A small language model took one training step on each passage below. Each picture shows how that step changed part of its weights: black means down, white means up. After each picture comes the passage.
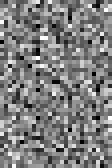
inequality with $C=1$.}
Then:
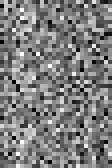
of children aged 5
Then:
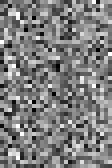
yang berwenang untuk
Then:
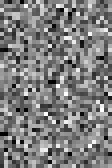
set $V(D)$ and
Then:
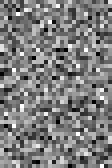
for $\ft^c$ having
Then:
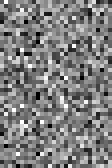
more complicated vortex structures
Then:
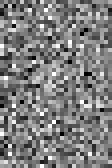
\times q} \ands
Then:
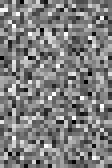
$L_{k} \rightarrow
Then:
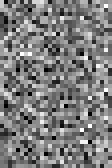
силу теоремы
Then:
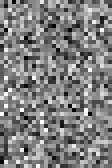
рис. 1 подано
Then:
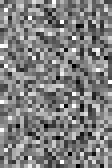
15-ти вузов
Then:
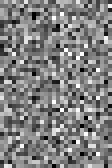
the analysis of research data and the
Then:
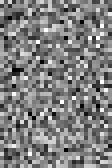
described more precisely, as it is
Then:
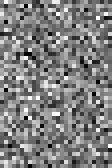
Darya River,
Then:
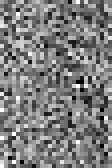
полезное свойство
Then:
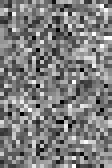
we define $S_N$
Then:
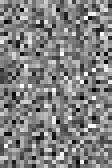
involved in the value of
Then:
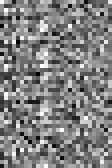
is exactly because it is such an
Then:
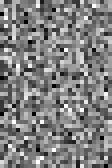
the property \begin{equation}
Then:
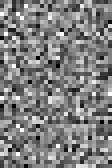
scienza economica e le
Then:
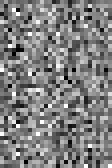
\end{proof} In general
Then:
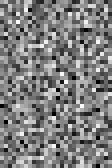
el encargado de
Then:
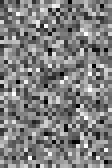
I., y Murti,
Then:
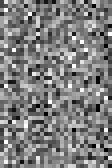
a criança aprende
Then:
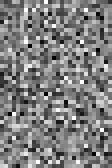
the integral on $H$ to
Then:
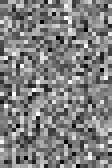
\theta_\alpha $ is then
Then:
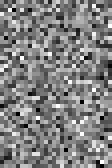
bloque es asignado
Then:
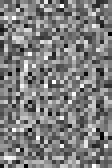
to any boundary edge of $
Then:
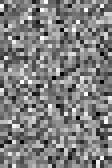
distribution $F_A$ with
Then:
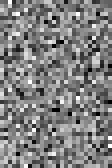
grupo os artigos
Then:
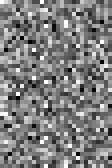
menejment - bu
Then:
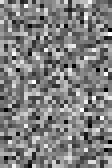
words, the proposed method was constructed
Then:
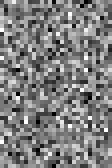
els lligams entre les
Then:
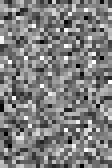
realizat în baza sistemului
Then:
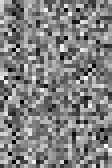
de Salamanca”. La
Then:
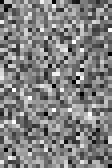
Issue- issue
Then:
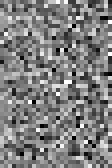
This article focuses on the numerical
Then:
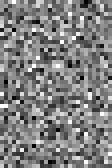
large-sample properties.
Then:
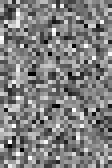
identities famously follow from
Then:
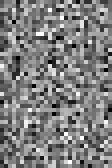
the normal cone of $\Theta
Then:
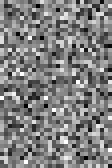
8 Wochen für die
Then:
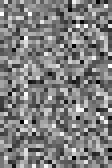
system in the presence of a
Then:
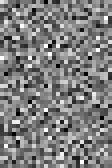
be a specified vertex of
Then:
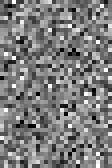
having Hamming weight
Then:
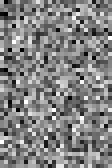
^\prime + \tau )
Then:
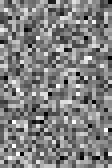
shown to be not a technological
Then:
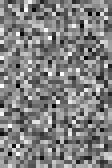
en el pueblo, han
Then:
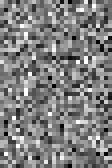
el bienestar personal y
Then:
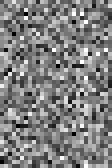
rude épreuve son
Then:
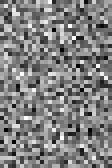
of one-dimensional functions.\\ We
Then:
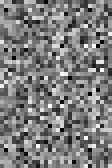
Tobacco Factory
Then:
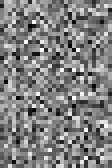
genuine order of the
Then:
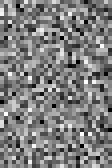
ideal of $\oo$. Since
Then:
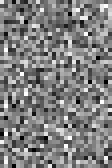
during a previous computation before.
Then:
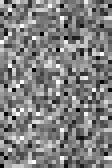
її межами – на
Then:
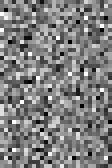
outros dispositivos a
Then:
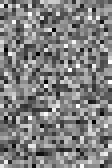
bounds for, say, the class
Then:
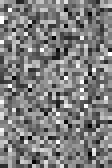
Now the purpose of this paper
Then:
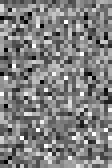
\newpage \head
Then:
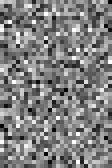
shall not matter whether we
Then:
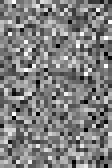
de dados selecionadas
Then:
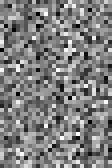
Kosten Gesamt
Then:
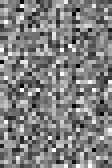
la innovación de la
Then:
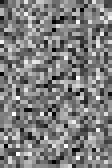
Type II singularity, one
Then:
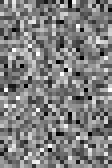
11. Shukurov
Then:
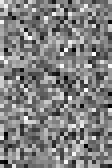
qaytıw hám
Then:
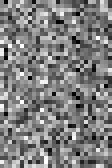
пользователей может
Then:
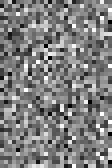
We follow the common approach to which
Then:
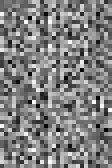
في حالة
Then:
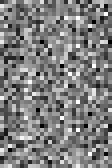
metadatos preparados
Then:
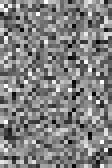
y uso, la comunidad
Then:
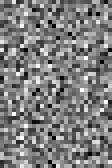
given by choosing a central
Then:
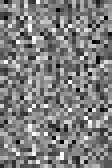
functions. Moreover, many problems of
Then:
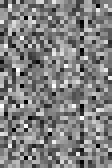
та розширенням прав
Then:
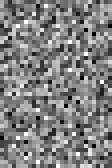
bo'ladi. 2)
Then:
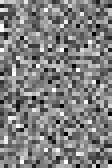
(terminating the algorithm), or
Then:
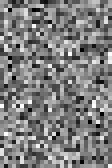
forma de valorizar a
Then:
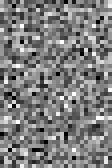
berlaku di alam.
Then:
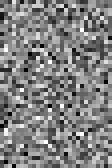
genus $n$, and
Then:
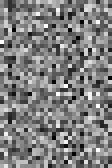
переносчики и
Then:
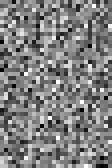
análisis de datos.
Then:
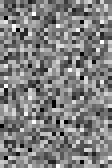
bo'lib, ularning
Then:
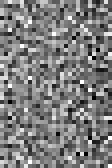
Technology offers exciting
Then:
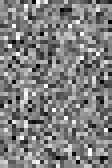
to interesting problems. If a model
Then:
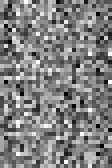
serial pivot strategy,
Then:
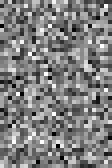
specific values of $\gamma$. Our
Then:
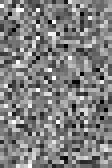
de escolha na ausência
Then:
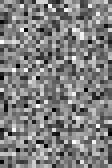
$\partial _1 P$ and
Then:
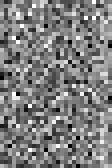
RKHS} For an operator
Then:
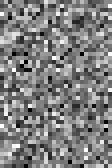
Dalam penggunaan
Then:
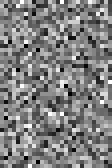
are only two orientations,
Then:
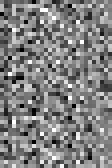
\end{align*} with
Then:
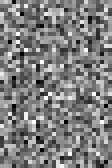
2012 werden die Bände der
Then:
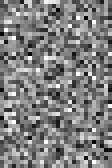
Genesis, des
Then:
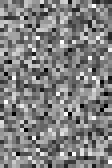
capacidade para solucionar
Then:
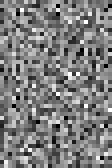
и дипломатии
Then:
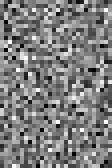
globalización como un
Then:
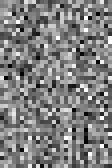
y las propiedades
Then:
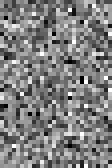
uchun o'quvchining
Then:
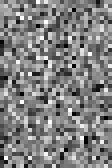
level and the positive branch. Hence
